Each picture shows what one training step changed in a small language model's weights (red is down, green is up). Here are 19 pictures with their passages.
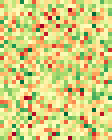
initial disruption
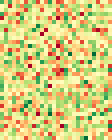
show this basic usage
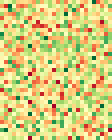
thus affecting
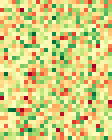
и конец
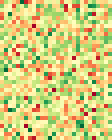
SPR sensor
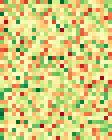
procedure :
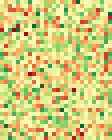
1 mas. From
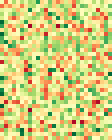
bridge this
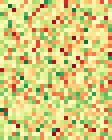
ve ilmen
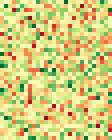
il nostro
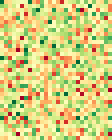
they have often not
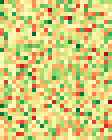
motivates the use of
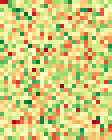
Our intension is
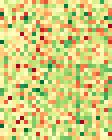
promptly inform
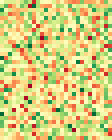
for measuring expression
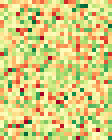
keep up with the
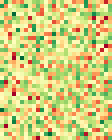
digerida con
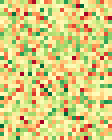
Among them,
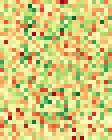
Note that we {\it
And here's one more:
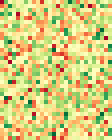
attachment of the
